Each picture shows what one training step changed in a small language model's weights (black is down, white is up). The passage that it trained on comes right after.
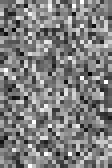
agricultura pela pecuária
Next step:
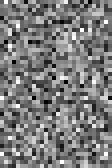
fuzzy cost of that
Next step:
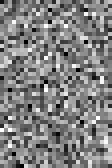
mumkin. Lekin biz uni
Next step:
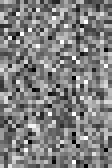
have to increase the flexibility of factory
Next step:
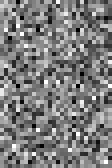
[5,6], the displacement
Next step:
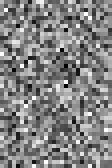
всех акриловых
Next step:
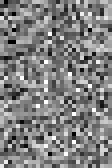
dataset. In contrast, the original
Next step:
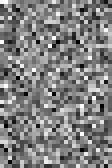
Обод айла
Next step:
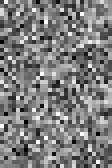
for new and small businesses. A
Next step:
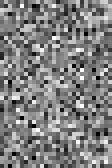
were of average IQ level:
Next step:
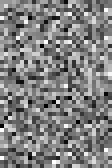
yang satu dengan yang lain
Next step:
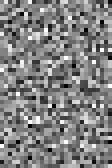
nach rechts: Dr.
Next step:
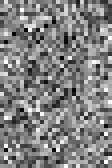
la tabla 3 y su
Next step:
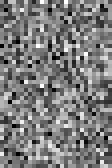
implementation within diverse regulatory and social
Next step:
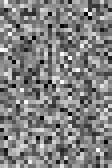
потока сверху -
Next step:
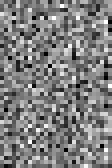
which send commands directly to
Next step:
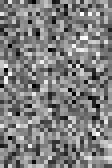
литературным данным,
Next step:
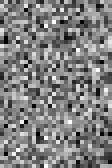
Test 1. Gossipium
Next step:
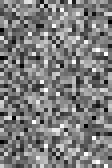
em consideração a estrutura e a
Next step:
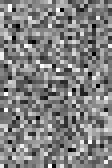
But since *'dm* is
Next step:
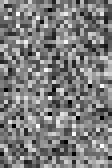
protocol for organizing sport activities
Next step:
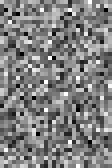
response in critically ill patients. In
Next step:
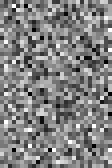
qiladi va urug‘ning
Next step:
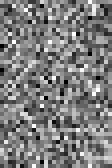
for C-3 methylene
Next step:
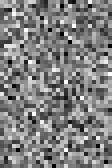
proactive Gen Z group will tend to
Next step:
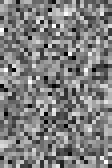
out the best solutions for dental problems
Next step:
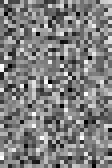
(Figure 1). Bone marrow
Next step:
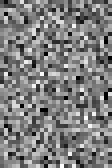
69 Apache Commons
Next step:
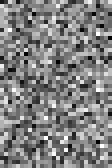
seasons in Sokoto, namely
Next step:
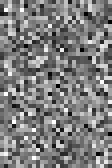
kelib chiqmoqda. Shu bois
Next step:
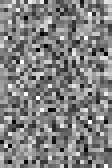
where control is taking as 100%. All
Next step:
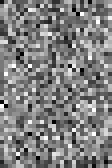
moral norm guiding all ethical
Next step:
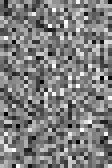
financiamentos governamentais, satisfação
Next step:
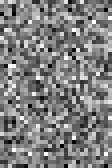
the possibility to subscribe for
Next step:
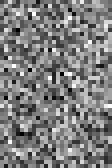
and Communication Technologies,
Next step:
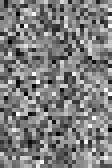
te conviertes en un
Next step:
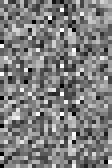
Table 1: The mean value of
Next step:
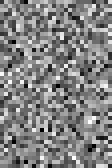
especie de arroz
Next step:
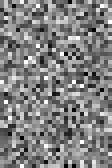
index vk Load variable vx
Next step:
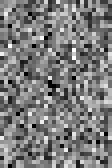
inserted in the transfer line
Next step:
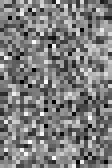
in class mindfulness-based training
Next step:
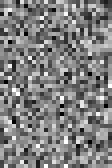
then corrected to temperature. The
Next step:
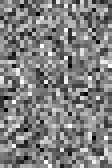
650tadan g'azal
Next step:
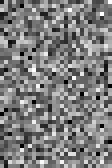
study, it is substantiated that
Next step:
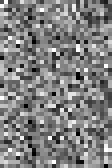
EFFECT OF
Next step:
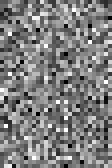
y estrategias políticas, de
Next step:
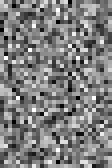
[4]. Ucucu et
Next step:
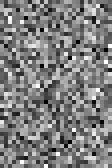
un avantage très important
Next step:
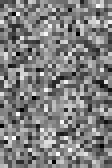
inançların veya
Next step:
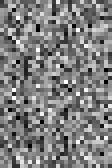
utilización del yeso
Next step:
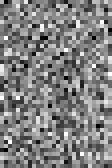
of bank depositors should
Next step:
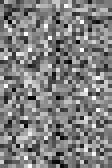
Закон дозволив не
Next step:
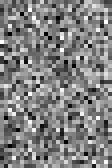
une vision de géologie
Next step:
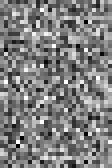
using Auto Metric software
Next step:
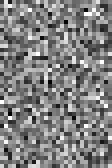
1 que em cinco
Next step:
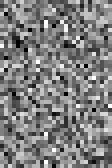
практические методы. К
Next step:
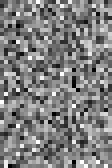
tape functions in the same way but
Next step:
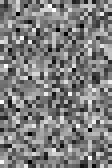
physico-chemical characteristics of
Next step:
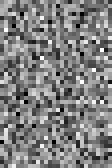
Costs in Improving the
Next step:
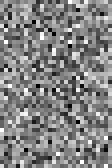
Standard deviation 4. Conclusion The proposed
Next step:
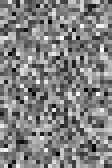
commercial surrogacy is
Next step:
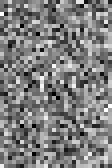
low level of training of specialists in
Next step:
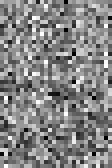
assuring readability has proven to
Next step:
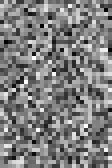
electrodes, even for separations as
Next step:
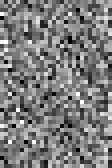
be highly beneficial for empirical music
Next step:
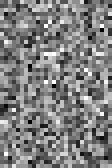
kafolatlab, faoliyatning
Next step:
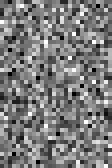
de emoções e mudanças no
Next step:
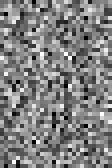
lideri politici aduce
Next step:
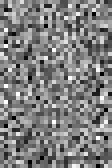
2 - Correlation between
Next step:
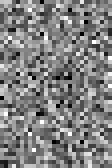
k **platbám za
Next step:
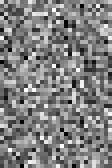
a vontade política de continuar
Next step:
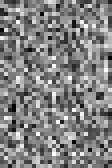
from the above compound as before and
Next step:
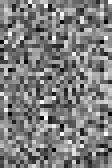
then using this data to enable
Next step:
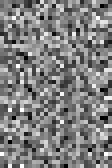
es desarrollada en el trabajo de
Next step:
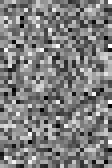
second brand guide that I referenced
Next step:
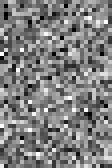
regarding elevation, vertical ground
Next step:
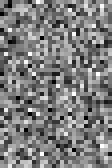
que concerne ao tratamento da
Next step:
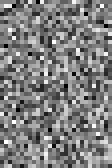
de capital y operacional.
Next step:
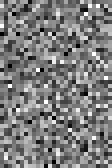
side effects. Введение
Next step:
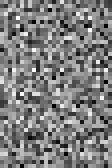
clinical & Radiographic parameters assessed
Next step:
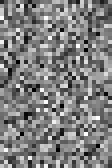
faire). Avant, il
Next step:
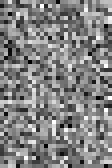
modelagem matemática do espaço
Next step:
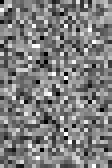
a eficiência. Nos
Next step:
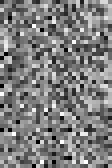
a framework. In a regulated environment
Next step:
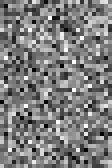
більша за частку
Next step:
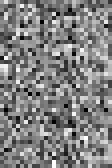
with scope for increasing employment and
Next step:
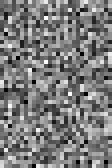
weinig inzicht wordt
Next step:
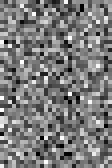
ёки аксинча,
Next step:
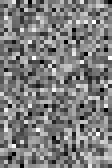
materials which are collected in this survey can
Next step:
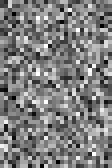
derechos, principios, valores y
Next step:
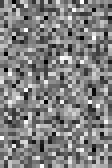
fost conferit titlul
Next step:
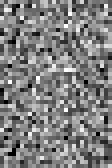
are often designed to impact large
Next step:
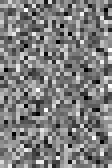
65 nuqtalar.
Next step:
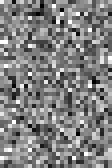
navbatida, eksportchilarning
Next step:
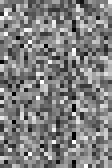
between the time at which the reply
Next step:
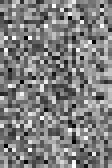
analysis of policy documents, it was found
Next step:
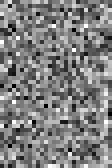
as the fittings of mobile
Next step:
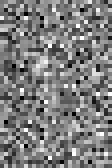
Али ибн Сино
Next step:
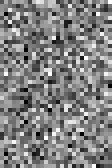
Biomarker 0.01
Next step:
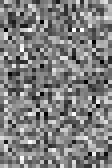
for structural engineering applications.
